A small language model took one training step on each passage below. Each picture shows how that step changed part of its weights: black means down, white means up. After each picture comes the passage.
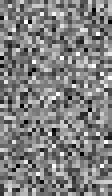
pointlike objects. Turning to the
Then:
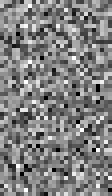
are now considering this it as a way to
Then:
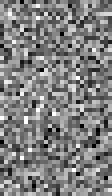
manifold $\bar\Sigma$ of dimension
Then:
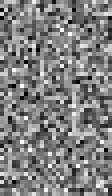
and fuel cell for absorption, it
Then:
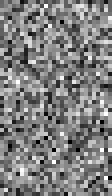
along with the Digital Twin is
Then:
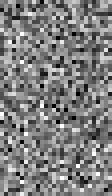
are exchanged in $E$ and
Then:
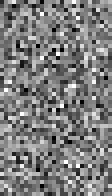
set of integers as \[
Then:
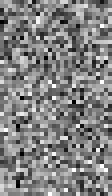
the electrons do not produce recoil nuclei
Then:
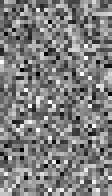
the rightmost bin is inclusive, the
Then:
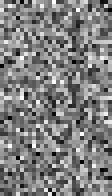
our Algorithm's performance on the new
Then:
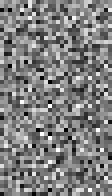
in general the non negligible one photon
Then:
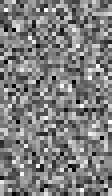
a value of 1 (or positive
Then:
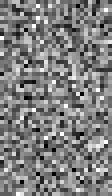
section we will only describe our methodology as this
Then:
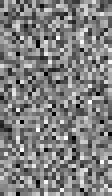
this case, unlike the previous cases,
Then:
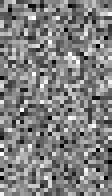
for restoring the QED gauge invariance of
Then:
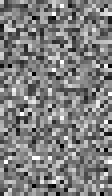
to matrix model dynamics at strong coupling, have
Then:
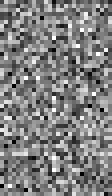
intensity regime, dominated by Coriolis
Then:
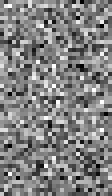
spins from the $i\ge 1$
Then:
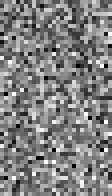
this uncorrelated depolarized noise,
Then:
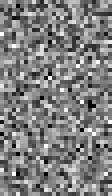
are satisfied over the whole dense domain
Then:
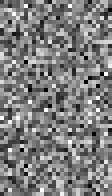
knowledge graph completion by treating entity
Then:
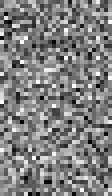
(\ref{unSigma}), we obtain for
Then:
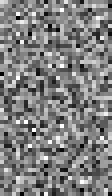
to selecting the $x_k.$
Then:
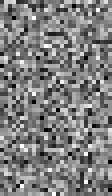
for advanced optimizations based on the
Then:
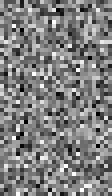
90\% confidence regions of the model
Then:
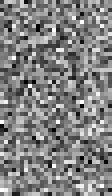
min}(1)=1$, which are precisely
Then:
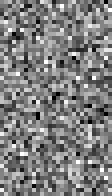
datasets: TAU Urban
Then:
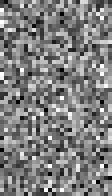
to trailing parts of the
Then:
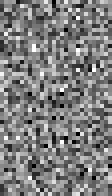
between the consecutive values. This
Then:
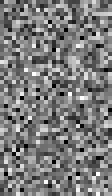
the classical singularity $p=0$,
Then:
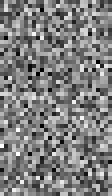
single flow communication, sequential flow
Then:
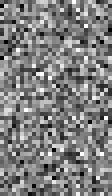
each of these dates, we generate
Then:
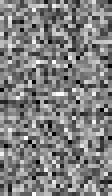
message content from the proof. The
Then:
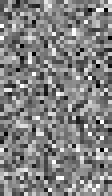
well as the Klein paradox.
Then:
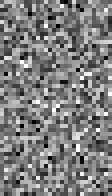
the spectra allow us to establish that the three
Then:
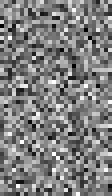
The upper and lower bounds are obtained by statistical
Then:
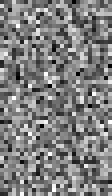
A. Huse, P. M.
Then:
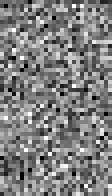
and range compared to using onboard
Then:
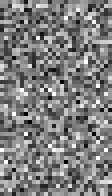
the viewpoint of string theory,''
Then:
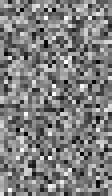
of a problem. We conjecture that
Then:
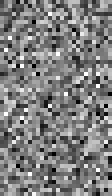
those obtained by the new method. This is
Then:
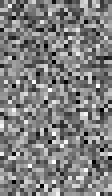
arbitrary complex numbers. The vector space of quantum
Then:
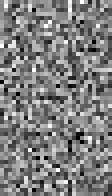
accurate outputs, undermining its usefulness
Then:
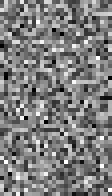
order at $\Scri^+$
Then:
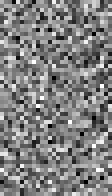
$F \cup S' \cup D
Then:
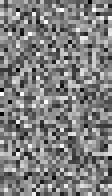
particle surface, normalized by particle diameter;
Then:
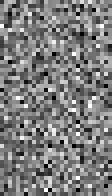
location of the sensor nodes on the human
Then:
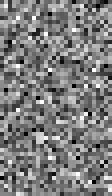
We also explain that the same idea extends
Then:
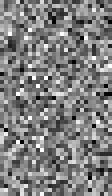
no doubt on the role of magnetic
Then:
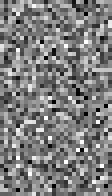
almost every single spin is aligned at high
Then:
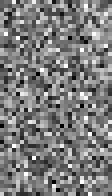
$ \mathrm{keV} $ for
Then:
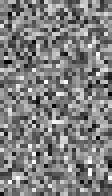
consistent with constraints from the age. Figure 2
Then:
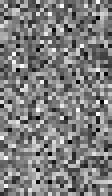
\nonumber \end{eqnarray} where
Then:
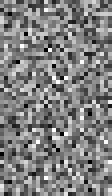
at the University of Texas in
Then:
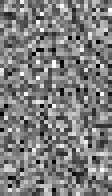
algorithm based on the Nakamoto protocol
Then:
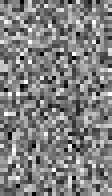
that science is done by our brains,
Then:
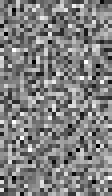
is based on additional degradation experimental
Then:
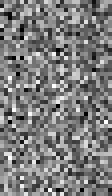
harmonic $n$ that produces the lowest magnitude
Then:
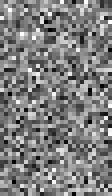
model with light-cone distribution
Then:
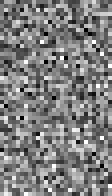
the resolvent of $\cL$
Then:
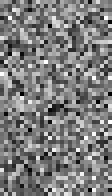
equation is a modification of the classical equation
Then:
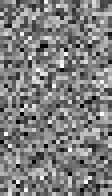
with radii $R_1$ and
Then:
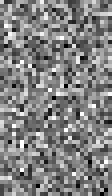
of quantum states constitutes an essential element of
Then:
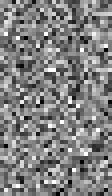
$ \Theta $ according to certain transition
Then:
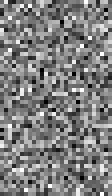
posts which use the official
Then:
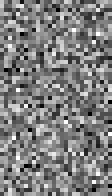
small, making it describable within the
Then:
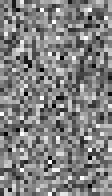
50, spanning the range recommended in
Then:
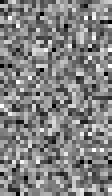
E.H. Snoussi,
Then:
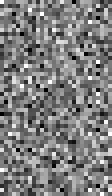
Blanco, L.~O.
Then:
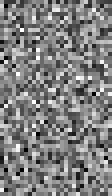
possible artifacts and pitfalls
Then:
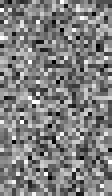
model has trouble efficiently converting
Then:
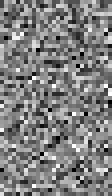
this star we obtained a very good global fit
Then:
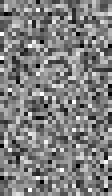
M. Biondi, A.
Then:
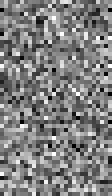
constraint on the Onsager coefficients.
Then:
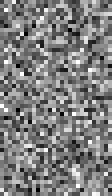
a 457 nm laser. With higher
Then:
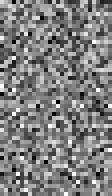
computing $R$. Unfortunately,
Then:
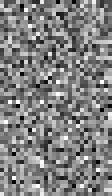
is chosen to match the distance the focus
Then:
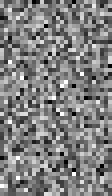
is found to vanish identically even for
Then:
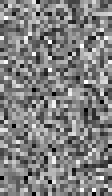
\left( A - KC
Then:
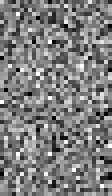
advantageous signal characteristics. Although most modern
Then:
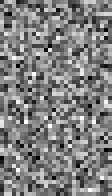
in the Newtonian gravitational field of an infinite
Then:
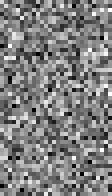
that \PP{} reduces waiting and generation
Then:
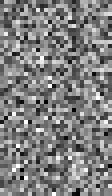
the full trip (which requires only
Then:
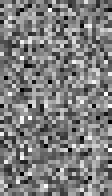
trace of $G$ is a sum over
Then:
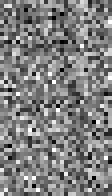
Co impurities. Tunneling
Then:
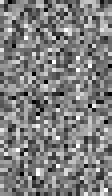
or}~~ \overline{t}_A
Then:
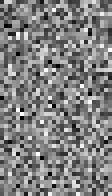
of intercoupled qubits, interacting with incident
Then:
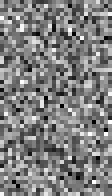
nature is known as biomimicry
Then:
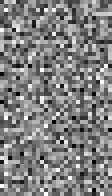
a function of increasing electron concentration starting at
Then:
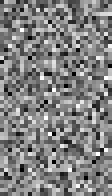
the production probability is largely modified as
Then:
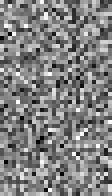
of the states with phase $\pi$. The
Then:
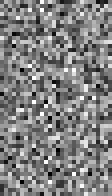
also narrower (plotted on a logarithmic
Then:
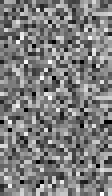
the applicability of positive geometries to a
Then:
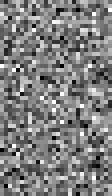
$Z/A$. Using the three conditions
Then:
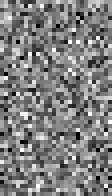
What AI-based use cases do
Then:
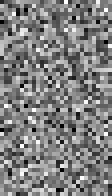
the expectation $\Ex{w}$ is still
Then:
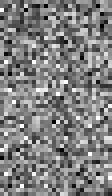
in all 10 images. The solar
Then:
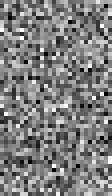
remaining layers narrow steeply to a
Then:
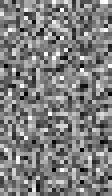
and furthermore, among the two memoryless
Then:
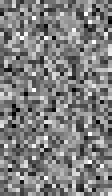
on BabyBLUE
